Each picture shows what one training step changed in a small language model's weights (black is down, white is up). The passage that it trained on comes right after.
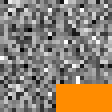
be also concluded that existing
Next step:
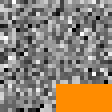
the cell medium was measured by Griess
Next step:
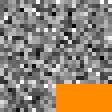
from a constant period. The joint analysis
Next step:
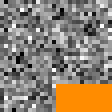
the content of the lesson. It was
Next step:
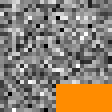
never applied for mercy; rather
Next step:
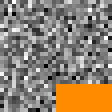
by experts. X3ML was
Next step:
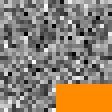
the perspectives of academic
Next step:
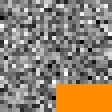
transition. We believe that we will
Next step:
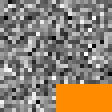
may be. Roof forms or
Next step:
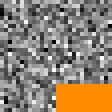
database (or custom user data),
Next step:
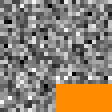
NIR technology. However, the identification
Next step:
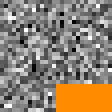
macro-BS $\ell$
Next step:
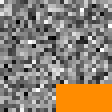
competing institutions (see Figure 1).
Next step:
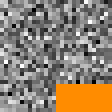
the resulting Kleinian manifold
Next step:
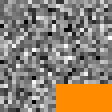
communities will be important, as well as
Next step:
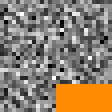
to the restructuring of state variables and
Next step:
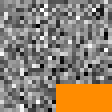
section is given by \begin{equation}
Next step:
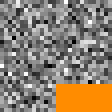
surfaces include, in particular,
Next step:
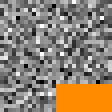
have lower peak flux densities than those associated
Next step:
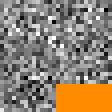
fed and fasted states, the pattern
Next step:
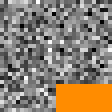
the excitation, pointing inside and
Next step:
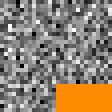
MCS) consists of
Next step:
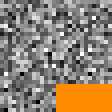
thinking capacity. This, as
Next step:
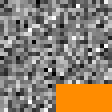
Of note, foods used are of
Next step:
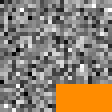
to the \lya\ line, the
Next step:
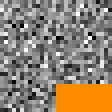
and significant increase is displayed 881
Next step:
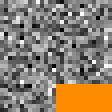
the solution of the equation \[ N
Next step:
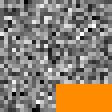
then to indicate changes of volumes in
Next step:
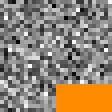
B K, Instrumental method of
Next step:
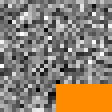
but, due to the mixed term
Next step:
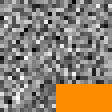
provides the most resiliency to having
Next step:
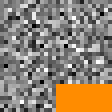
nm interlayer of Ti
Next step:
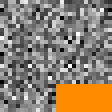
area and the number of the noise signals
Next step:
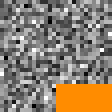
EndUse Agent2 Unit
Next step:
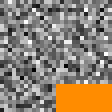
observed at δ 9.19 indicating
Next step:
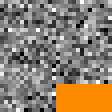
the targeted cells. Later, the
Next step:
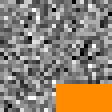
'74. *MSP Product
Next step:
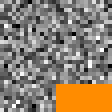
of large-scale IAM and audit
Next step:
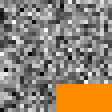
to 1.37 by August,
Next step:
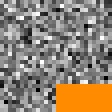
can use the standard non-relativistic
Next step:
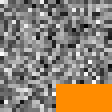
orbit. This is mainly because the
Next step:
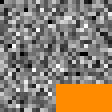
multipartite version of the
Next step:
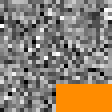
data reviewed in this article support the
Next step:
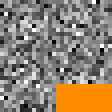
Higgs doublet with the
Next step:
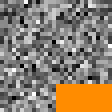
pot life, viscosity, and
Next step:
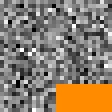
result of the 7-day
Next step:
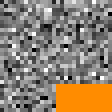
the regressor is found to not
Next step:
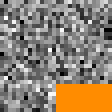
for their participation and share the minutes
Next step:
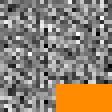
of concept for the combination of
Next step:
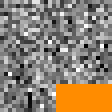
$K$ outer microphone
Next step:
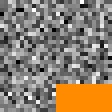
with a residual gas pressure less than
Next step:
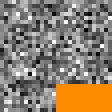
output pulse amplitudes in all cores
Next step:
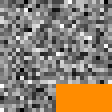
For example, the proper inclusion of
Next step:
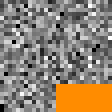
an elevation of 2196 m
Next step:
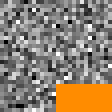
and attacks were predominant have
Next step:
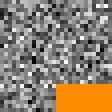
of BRST, according to our
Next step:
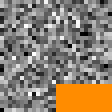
The magenta star indicates the value at
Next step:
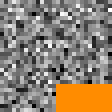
$\kappa=0.1$. Our numerical
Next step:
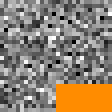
account for the surface effect, the correction
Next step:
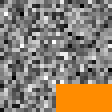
Never | Sometimes |
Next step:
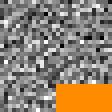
Excellence Strategy -
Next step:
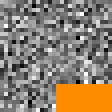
disagree with our SDSS
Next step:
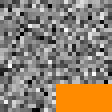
those described by the VLE, are present
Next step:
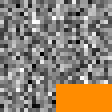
MODEL FOR
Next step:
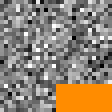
have undergone a phase during their
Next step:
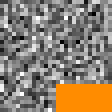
This provides us with a representation of the development
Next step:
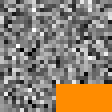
p \to X$ total cross-section
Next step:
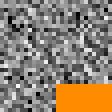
through planting a crop for
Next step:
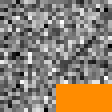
They are attached to mitral
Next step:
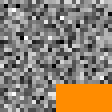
the boiler (equation 8).
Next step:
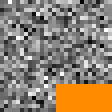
time it is very important that in the
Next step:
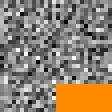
De Man, *supra* note
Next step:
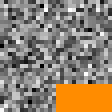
1. LandSat 8
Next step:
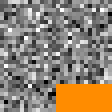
seen metaphorically that the process
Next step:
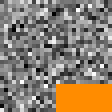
meaning through sensory details and gives the
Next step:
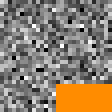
light phenomenon moved from right to left
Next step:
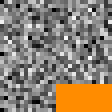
and dividing channel parameter estimation into
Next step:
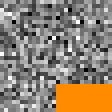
ravaged and, primarily,
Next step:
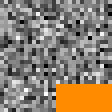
for different estimation methods. In each plot,
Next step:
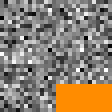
inclusive and sustainable economic
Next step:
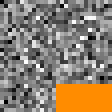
strategic information warfare attacks from
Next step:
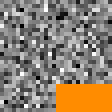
data set was used. This is very
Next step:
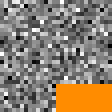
with high-speed CPUs
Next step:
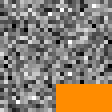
pipelines that achieve precise and
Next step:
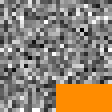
Parliament and of the
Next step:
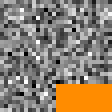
O1s binding energy Fig.
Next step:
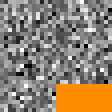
be solved by imposing a set
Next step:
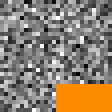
This shows that renormalization works quite
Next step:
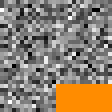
\noindent and $D^-$ as
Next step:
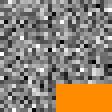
terms of individual meaningful features and the feature
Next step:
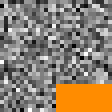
the E-GOS prescription.
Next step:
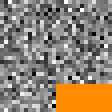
most effective algorithms for this dataset, primarily
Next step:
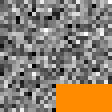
human eyes. The amount of colors
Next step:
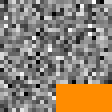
gravitational waves from compact binary
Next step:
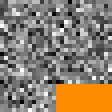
trichome type appeared all over
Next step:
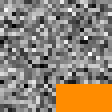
to be smaller than 0.5. %
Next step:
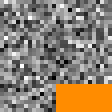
purely triplet quartic
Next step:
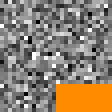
textual explanation, or a
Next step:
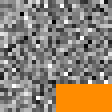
Lie Algebras in Particle
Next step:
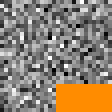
non-dimensional parameter \begin{equation}
